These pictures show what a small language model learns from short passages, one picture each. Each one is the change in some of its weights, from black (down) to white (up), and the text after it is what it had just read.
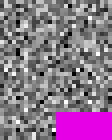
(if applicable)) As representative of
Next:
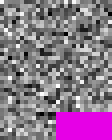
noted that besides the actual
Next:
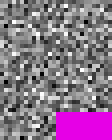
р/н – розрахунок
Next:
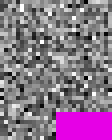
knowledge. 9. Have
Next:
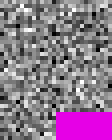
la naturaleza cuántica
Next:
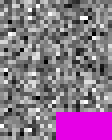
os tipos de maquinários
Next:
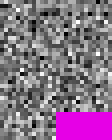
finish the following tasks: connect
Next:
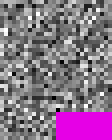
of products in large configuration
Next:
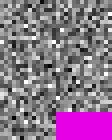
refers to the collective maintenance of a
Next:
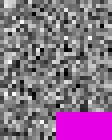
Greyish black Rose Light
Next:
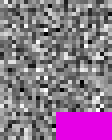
va 2A larni o'z ichiga
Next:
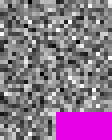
Six: Release of approved
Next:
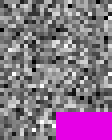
influence of temperature on the mechanical
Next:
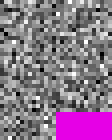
Palacio S, Maestre
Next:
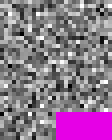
Neural Networks) applied to the
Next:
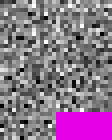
within the TRD regions to uncover
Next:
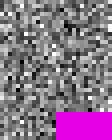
penal”, parte general,
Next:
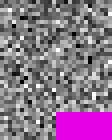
ситуація присутня й у
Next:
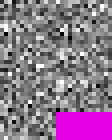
joriy etilishi orqali
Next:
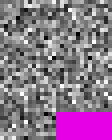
rule. 1. Introduction:
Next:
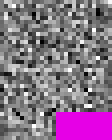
model for young generations. The stories show
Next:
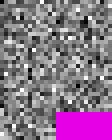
this dissertation. The objective of this work
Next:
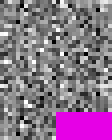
M. & Stevan, D. A.
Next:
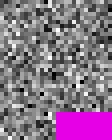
standar *Coaching* NLP.
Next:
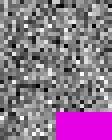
deyarli barcha sanoat
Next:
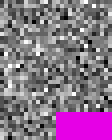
TQM has two constituents Soft
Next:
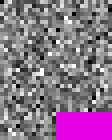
rest of the village" by Pal;
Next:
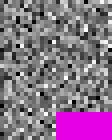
R. A. R. THE
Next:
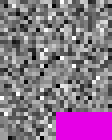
chiqiladi.* ***Kalit
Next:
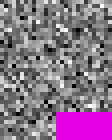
ish o‘rinlari miqdori
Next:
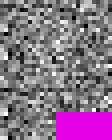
di materiali e libri di testi
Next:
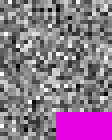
other hand. In general, the focus
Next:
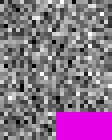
and no deformation on application - I –
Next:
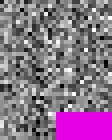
was taken from the parents of the
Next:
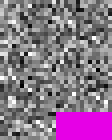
factors and to estimate the costs of
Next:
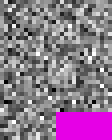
berib massaj qilinishi yoki
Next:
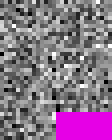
has been burgled, and she
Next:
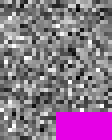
28). Frente a un retorno
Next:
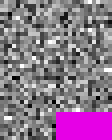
гиганты типа
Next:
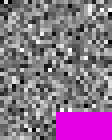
applications from controlled persons to
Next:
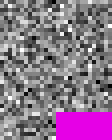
vossas coisas diurnas e
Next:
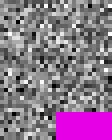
миссии эмиграции и
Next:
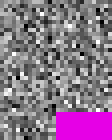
реализации потенциала
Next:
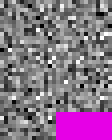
degree $2j + 2$ Euler
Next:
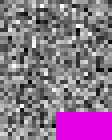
such as falsehood, deception,
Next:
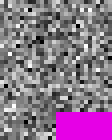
for marginalized groups due to systemic
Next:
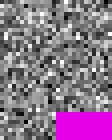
The model is able to quantify the
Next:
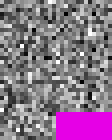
инфицированного. Ввиду
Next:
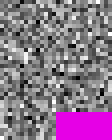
Medicine, head of the spine
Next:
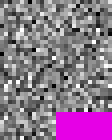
The physical examination showed muscle
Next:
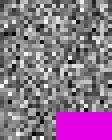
tarjima qilishda o‘zbek
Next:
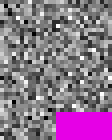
other techniques have been explained in
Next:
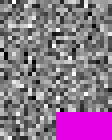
расчетной отопительной
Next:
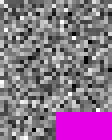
nashrga tavsiya etildi.
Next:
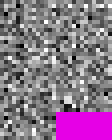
documentului etnografic
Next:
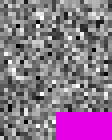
g‘am qo‘nmasin hech.
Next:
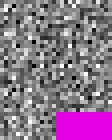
ml 17 gr - ml Grey
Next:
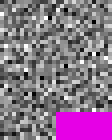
privacy assessments, while also allowing
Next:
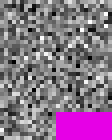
strain and temperature field changes at different
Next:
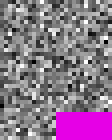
de capacitación recibieron un
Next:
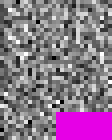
Mukherjee*, Subhasish
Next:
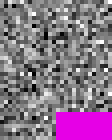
placed; PAs to better manage
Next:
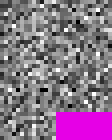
at the same time must avoid creating
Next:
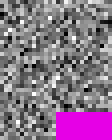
find Domain I (Attention,
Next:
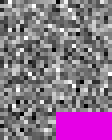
state. 2. Methodology
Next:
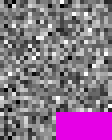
bo'lishi mumkin bo'lgan
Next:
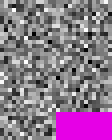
performance. Financial performance analysis enables the
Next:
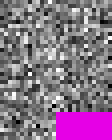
Mobilität für alle
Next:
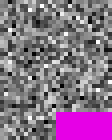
Mugambi Ph.D., Susan
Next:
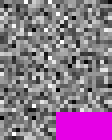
важных результатов
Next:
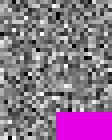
jarayonda predikatsiyalashuvini
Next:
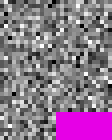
razão disso, considera-se a
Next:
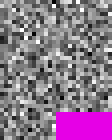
each model. The probability of incidence was
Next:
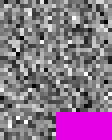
defective. All these data suggest that
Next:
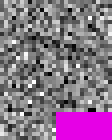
mumkin. Masalan, Alpomish
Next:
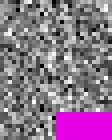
J. Milz. *Agricultura
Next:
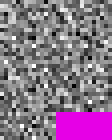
REFERENCES - [1]
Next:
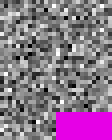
стала вагомим їх
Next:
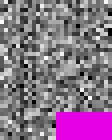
van de fout is minstens 2 kans
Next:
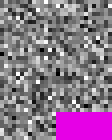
for Standardization KPI Key
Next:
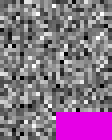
para dar suporte e controlar a
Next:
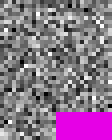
of demand-driven acquisition,
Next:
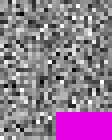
Модел: [муаммонинг
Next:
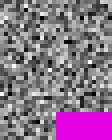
in the archives, the variables
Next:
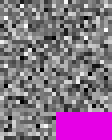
a single technical pilot: it is
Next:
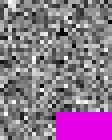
e tudo aquilo fazia
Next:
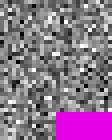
comparten algún tipo de
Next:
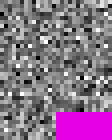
bus (recall that *l2m* are
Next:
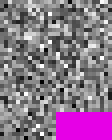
xayotini barpo etishda
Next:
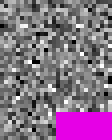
of Officers of BEML Table
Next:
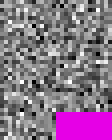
biochar produced from agricultural
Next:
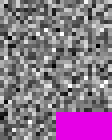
don mahsulotlari – 6.7
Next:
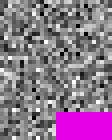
Corporate social responsibility and
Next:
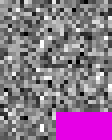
activity, under mild reaction conditions
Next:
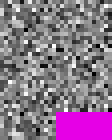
majority, with 67% (67
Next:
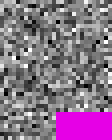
of our experiments show identical results to the
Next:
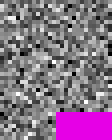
dBm for an input power of 7
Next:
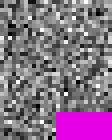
McDonalds since late
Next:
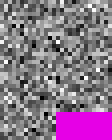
‘lightly’, for example when they
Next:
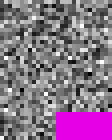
as práticas de ensino.”
